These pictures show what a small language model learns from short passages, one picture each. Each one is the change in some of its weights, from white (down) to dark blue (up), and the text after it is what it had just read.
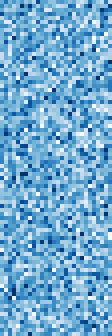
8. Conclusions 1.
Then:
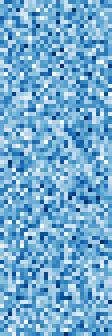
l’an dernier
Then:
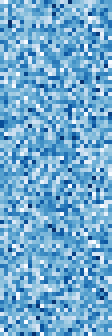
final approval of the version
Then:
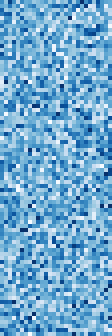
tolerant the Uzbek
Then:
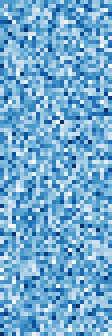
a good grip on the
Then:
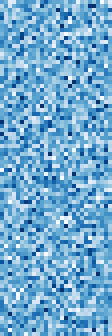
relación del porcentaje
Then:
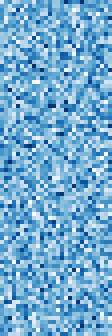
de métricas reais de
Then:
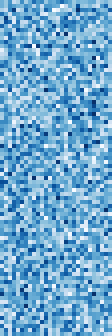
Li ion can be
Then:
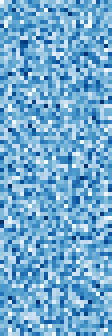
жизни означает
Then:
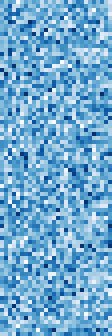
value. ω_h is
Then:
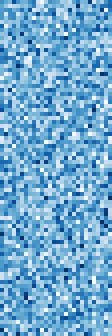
Scientific Electronic
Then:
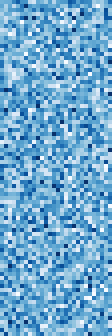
to alter their teaching according to
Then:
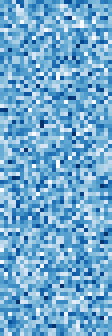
(2019). Transforming Education
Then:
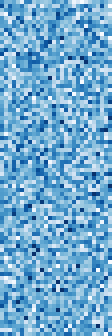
surface due to angular
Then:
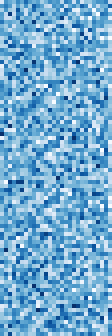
ay nakapaloob
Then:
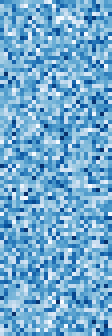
Growth*. Edward
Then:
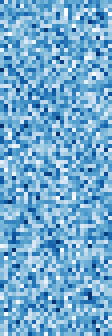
Amrein et al in 2014
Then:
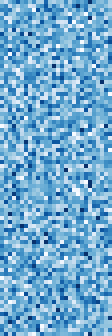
that the non-selective
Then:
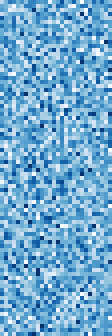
only with the uniaxial
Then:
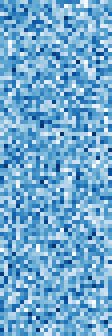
on political 330
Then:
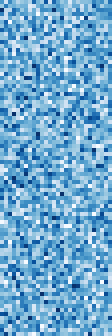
Table 1) and the position
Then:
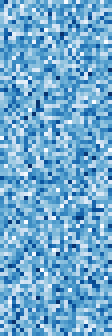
it can deliver services to all
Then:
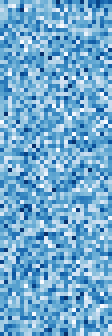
ko‘rib chiqishni
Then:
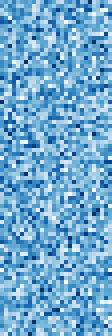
G band disperses
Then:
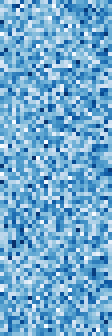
program? Što se
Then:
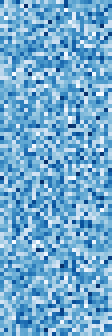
qui si trova il
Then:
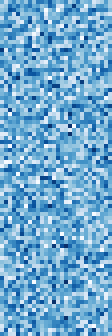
Processing Charges.
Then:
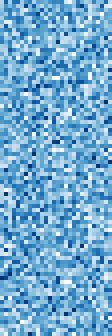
Longitudinal and
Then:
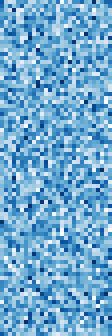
hole depth into N
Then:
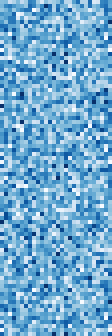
competências que os
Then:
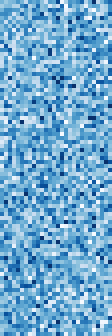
has conflicts with her
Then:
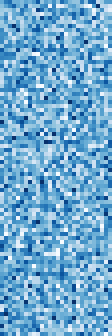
process. Such a process made
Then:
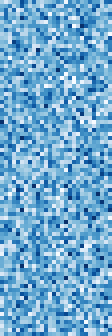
She was born at
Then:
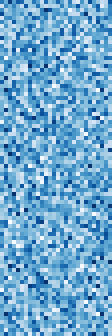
part of research these days, as
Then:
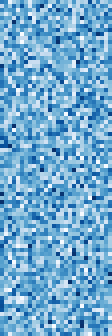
la dimensión local a una
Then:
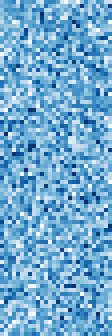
the last syllable
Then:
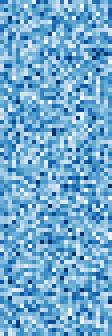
6. Вадунина
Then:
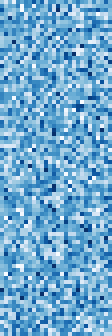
drum controller based on
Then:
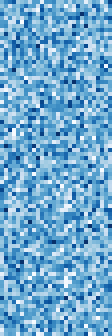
improve natural agricultural
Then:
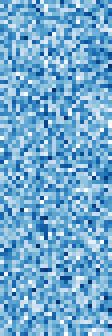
р. Формат
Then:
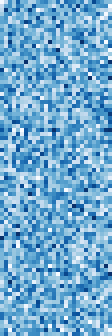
причинами, которые
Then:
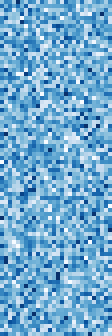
answered no: their
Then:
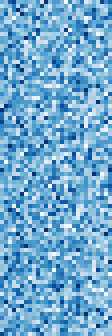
performance coaching and music
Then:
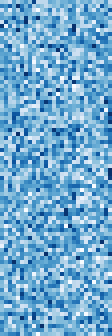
в творчестве
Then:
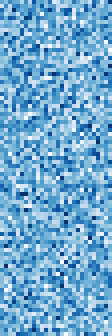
на Одещині 6
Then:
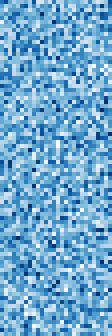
Oregon John
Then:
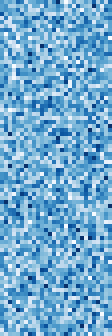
and environmental costs of energy
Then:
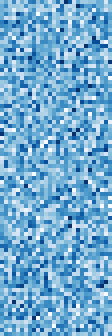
novel chalcone
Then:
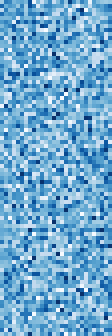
diferentes profesionales
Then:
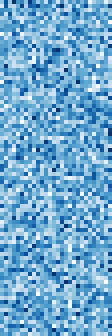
sidelobe power was
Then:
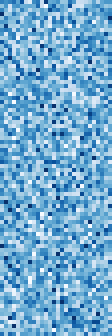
behavior of the students that they develop
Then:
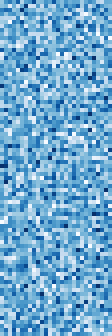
Dusseau, D.;
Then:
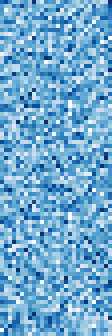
Our study reports the
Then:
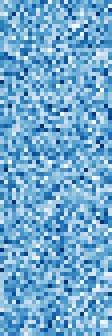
with 0% EGR
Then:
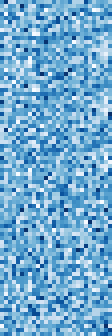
DFG MODEL The
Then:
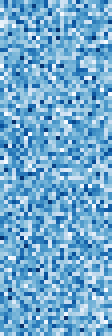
is in preliminary field
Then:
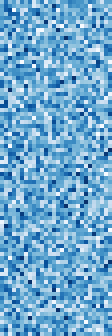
will help me eventually
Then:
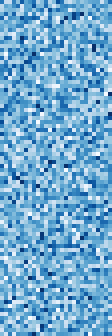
the reachable space of
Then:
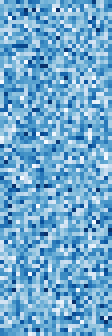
Airbus Defence and
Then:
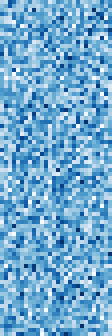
birgalikda kichik
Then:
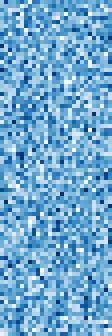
be explained in the light of
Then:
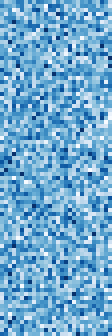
ишлари ёхуд
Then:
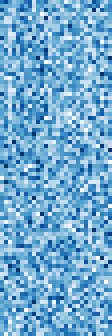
sensitive to parameter changes and
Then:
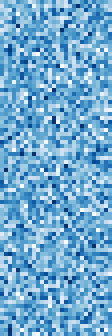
experiences. Understanding
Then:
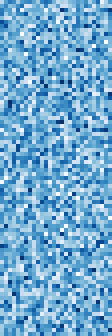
have colour index around
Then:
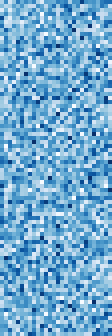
of Management and editor of
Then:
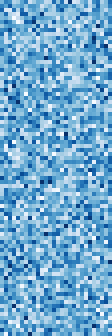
requirements. In some cases,
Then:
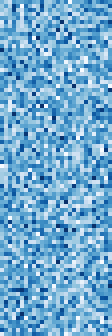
*Comparative Politics
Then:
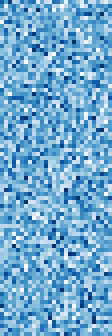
estudio se da en III
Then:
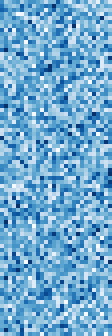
two temper situation namely
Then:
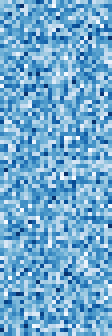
- both Joint Key
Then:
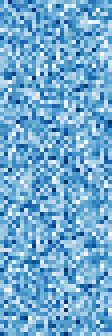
ети пири.
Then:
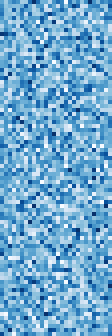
*in vitro* expression
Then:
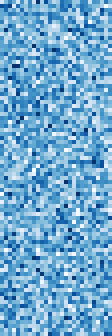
bidentate (N,
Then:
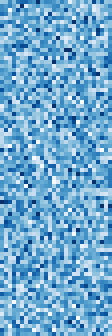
del debate ético y
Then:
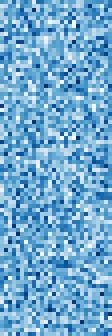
SOD Factor SOD
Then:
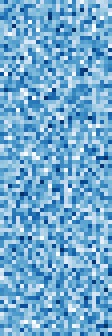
al. Prediction of
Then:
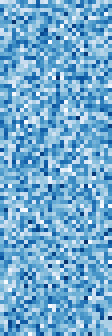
abdominal and lower
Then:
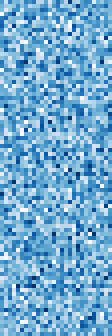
superior a distancia y
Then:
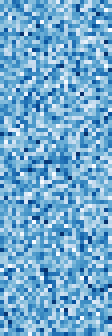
have this enzyme so the
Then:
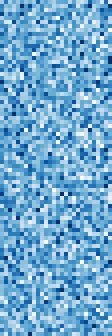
following conclusions have been
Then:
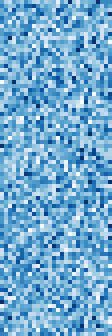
so'z yasalishi
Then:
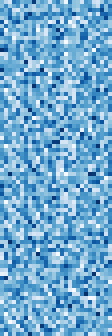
of our work, which makes
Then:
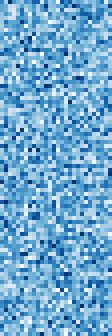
Currie, G.
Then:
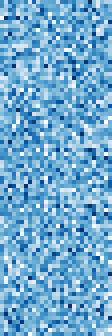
demonstrated that increased debt
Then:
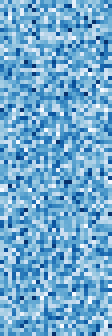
V_2 \cdot
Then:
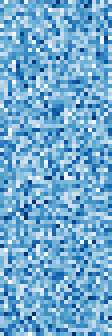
cheaper, and the
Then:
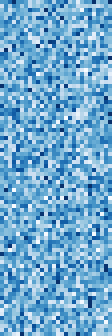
эга пахта хом
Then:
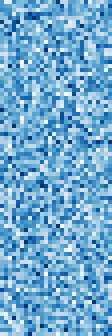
divided into grades
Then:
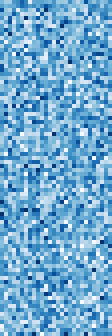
an average classification accuracy of
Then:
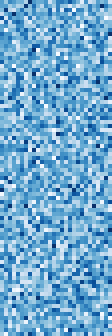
flow nasal cannula
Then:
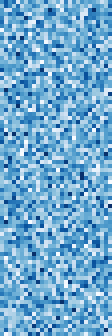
of plastic deformation.
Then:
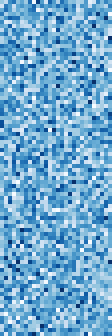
results show that the fastest
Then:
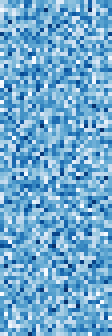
shipping accidents
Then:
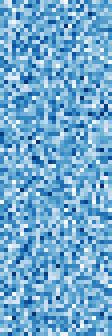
de requisitos para a
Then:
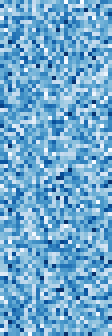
would likely have high design and
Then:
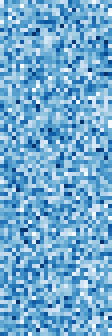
William T.
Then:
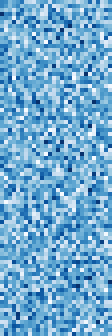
valorisation, **training
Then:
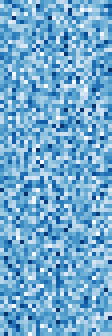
consists of nuclear
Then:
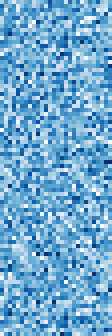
должны были
